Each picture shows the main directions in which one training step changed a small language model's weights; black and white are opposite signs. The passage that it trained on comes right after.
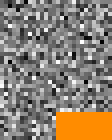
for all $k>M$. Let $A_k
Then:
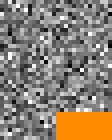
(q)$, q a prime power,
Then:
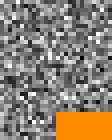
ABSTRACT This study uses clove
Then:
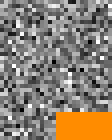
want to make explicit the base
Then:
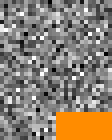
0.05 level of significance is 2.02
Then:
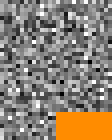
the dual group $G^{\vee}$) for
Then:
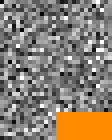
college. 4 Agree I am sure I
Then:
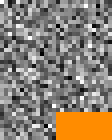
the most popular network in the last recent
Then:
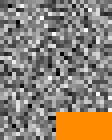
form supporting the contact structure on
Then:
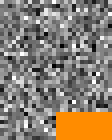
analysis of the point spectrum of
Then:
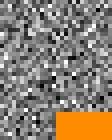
part to extend Rees' Theorem to the
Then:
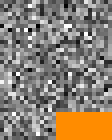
the case of $p=0$ the
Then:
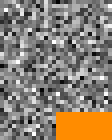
we formulated the following research question:
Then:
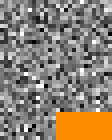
of all the scientific things that we
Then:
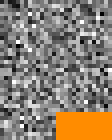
set in $\R^d$. Then for all
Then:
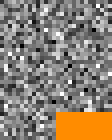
(PV) panels; Prediction
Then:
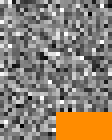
and $\MgmGkr^{\nu}$ are
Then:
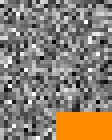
filled with sterile distilled water
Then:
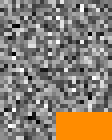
K)$. \end{Def} Para
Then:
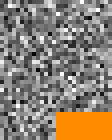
In Terms of Generating Reports.
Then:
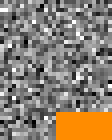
no closed geodesics, and since
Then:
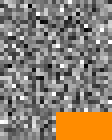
as compared with other subjects. As a
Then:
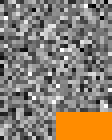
Douglas study [3], we provided
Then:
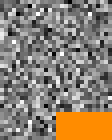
definiteness assumption on the diffusion
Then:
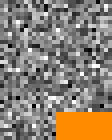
a set of triangles with equal lengths
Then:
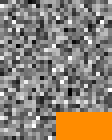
theory is used. - (v) As shown in
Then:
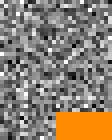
to Hawaii, French
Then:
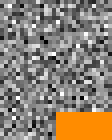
the eleven small frequency breaks
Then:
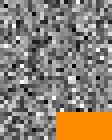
classical mechanics. * 78.
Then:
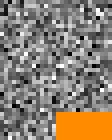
Kavallas, Nestos
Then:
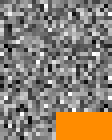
Instruksii z oformlennia
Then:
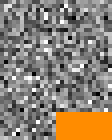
to speak. Treatment continued for
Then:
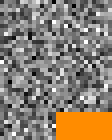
application, the load may require power
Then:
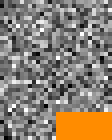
requires an adjustment of cycle time
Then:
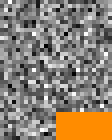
the third arcs intersect one
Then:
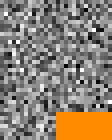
is abelian if and only if $\bS$
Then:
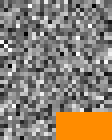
the CH_3 signals at δ
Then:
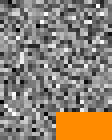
partially truncated EM method for
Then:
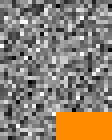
[11]. Further, Altun &
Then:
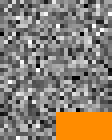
the finite continued fraction, we have
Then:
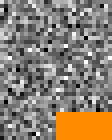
or $\sD = \mathscr{I}$.
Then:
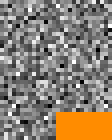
procedure for their users. Finally,
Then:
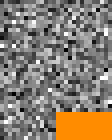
parameter to remove showkeys
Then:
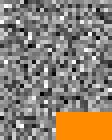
(Wapan 1) were pre-soaked
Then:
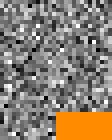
this small deviation could account for the
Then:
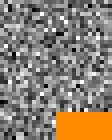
(Tekin İftar
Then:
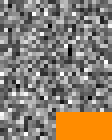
\newtheorem{prop}{\bf Proposition}[section]
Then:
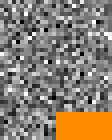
is a classification, arranged by the
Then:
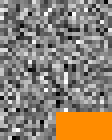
& Marketing Management*,
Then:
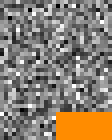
healing before the eighth
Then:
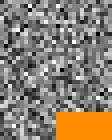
is low BCE Fixed Object
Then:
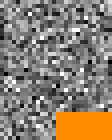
B branch configurations}
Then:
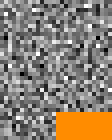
the Novel, and she has done
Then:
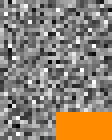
EVALUATION OF THE
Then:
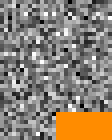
The growth function $\gamma_{A}^{S}$
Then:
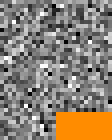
Kuran, 2024). Therefore, The study
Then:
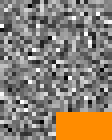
the analytical and experimental results, the
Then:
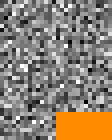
can be viewed as a generalisation of
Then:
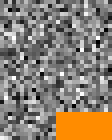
30 images in the time-series.
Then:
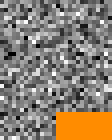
[22] are more efficient if higher amounts
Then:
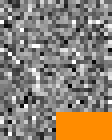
expansion (\ref{hi1}) of
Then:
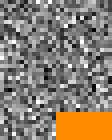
obtain soliton-cnoidal wave
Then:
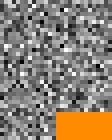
and the risk of severe injury
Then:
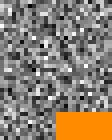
iterative method \eqref{EqP1}.
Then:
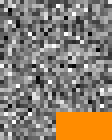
Consider scalability of archival products
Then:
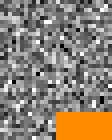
\geq w^n(t,x)\geq
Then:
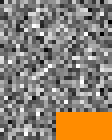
physics, and biology, the
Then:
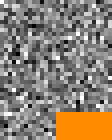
\supseteq \cong_2 \supseteq
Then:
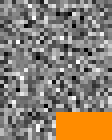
in roots and are regularly
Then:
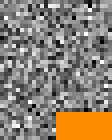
running a citizen science
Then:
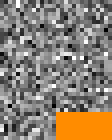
of the $p$-Laplacian equation.
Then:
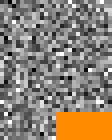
of education extra. At the same time,
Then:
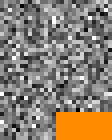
been also employed to compute the solution of a
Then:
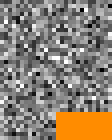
functions avoiding Dutch
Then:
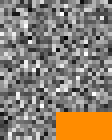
after a transient phase, resulting in
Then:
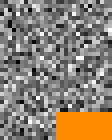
is another approach which can provide evidence that
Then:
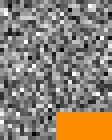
and green roofs specifically into
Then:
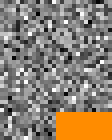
new technologies to produce these materials
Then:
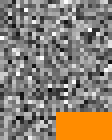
2004). \section{Isoperimetry
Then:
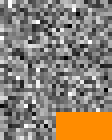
decomposition on $I$. We compute
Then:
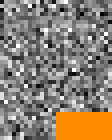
bibundle is directly analogous to an
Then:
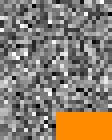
$x\in G\setminus G^*$. Then
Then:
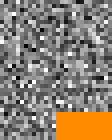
hospitals of antiquity.
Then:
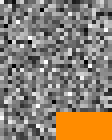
$N$. A {\em Dirac system}
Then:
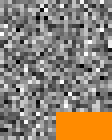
and only if, it is of type (NI).
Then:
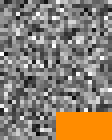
automorphism group of the Lie algebra associated
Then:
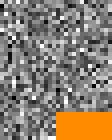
Dupin: {\it Applications de
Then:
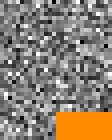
become fundamental for shedding
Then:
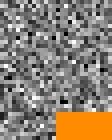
putting makeup and traditional
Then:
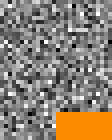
The clinical response to infection. In
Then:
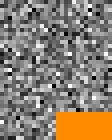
and $E = \sqrt{N}$
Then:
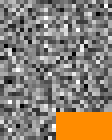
Adults' Perception of
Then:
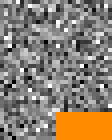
Samsung RS80A
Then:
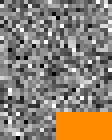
Table 1. Continuous parameters to be
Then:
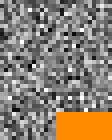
of MEKP and 0.1% of
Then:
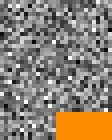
equality holds in (\ref{1.2}) when
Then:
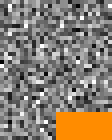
beans, proper post-harvest
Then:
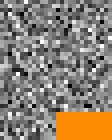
\end{equation} Notice, that we
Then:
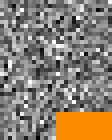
development was needed - However, new items
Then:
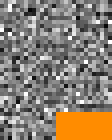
importance to customers [3]. It
